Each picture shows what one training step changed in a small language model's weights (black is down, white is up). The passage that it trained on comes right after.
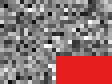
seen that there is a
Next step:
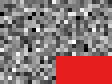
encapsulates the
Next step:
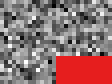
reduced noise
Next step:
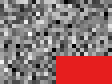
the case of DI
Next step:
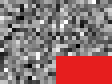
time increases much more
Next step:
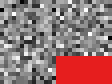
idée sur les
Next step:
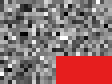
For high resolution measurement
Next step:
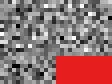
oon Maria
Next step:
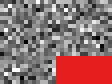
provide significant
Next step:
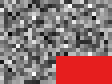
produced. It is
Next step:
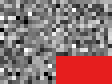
solid state is one of
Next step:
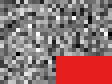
with little
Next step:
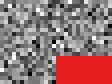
% сумма
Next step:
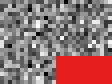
other hand, the
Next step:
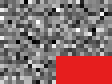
kamchilik -
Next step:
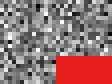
change. Within
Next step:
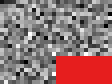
capture, which is
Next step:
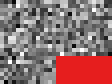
параною як
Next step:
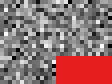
Nos cursos
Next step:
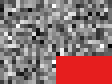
B$ have delta function
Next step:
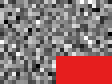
results we also provide
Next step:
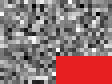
we demonstrate
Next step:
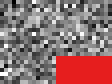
fikrlari va
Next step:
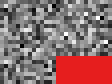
of electric polarization
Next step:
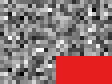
resonance frequency
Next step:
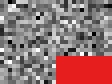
It is natural
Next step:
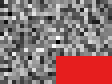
other impurity
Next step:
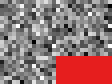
В группу
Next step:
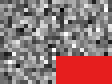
and hcp],
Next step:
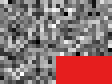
is given by \[
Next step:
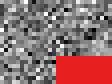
using microwaves
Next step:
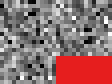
is easy.
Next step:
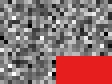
Key Projects
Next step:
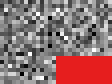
around the optimal
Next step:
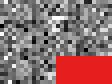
qilishning umumiy
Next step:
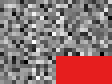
Wick rotation,
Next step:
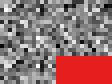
do Brasil.
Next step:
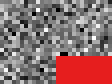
are likely to be
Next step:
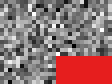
XY model, we
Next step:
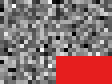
yang cerdas
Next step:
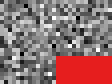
rispetto a
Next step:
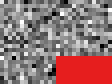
light curves
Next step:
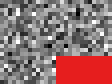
calculated for the
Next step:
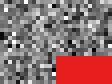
result the negative value for
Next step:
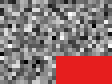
Gyr) in the
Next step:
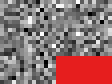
media olamda
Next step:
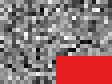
bolalar ham.
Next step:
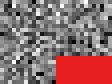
Dateien mit
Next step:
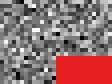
the massive stars
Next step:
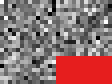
are necessary.
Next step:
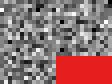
atoms. The
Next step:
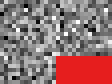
and mapped to
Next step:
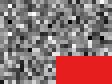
magnetic doping,
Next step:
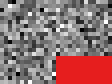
at large scales. The
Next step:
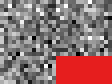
согласные в
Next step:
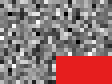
performance was compared with
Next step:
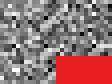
Fig.6), which is
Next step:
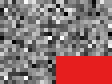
is the power law
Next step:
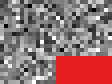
meets \preq
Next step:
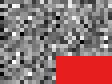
questa prima
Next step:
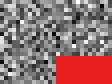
beef Rendang
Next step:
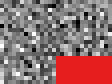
выбор (до
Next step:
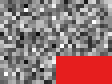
prediction step
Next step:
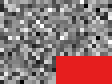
contrast to the
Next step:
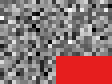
from the CUBA
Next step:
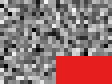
is reduced to
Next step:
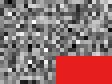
the right-hand
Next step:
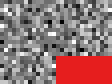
sets in relativistic
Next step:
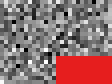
package is used for its
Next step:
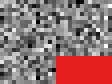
a circulação
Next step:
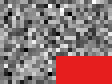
may be drawn.
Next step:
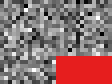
typical cross
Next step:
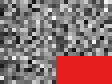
Cong Xue, and
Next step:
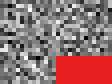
features, showing
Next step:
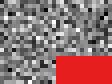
sizni juda
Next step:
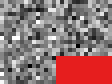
of events over the
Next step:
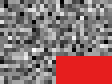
seen that the students
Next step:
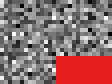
\end{equation} where
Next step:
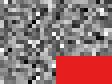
and building in
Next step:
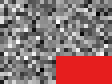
{\it orbiting}
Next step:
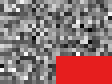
el uso de los
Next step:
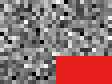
is the pion in the
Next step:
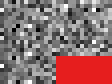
carriers at a given
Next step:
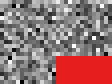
his etish,
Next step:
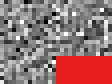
that involves spin
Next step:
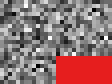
of these funds
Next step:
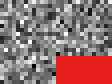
дати припинення
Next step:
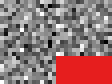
в науке и в
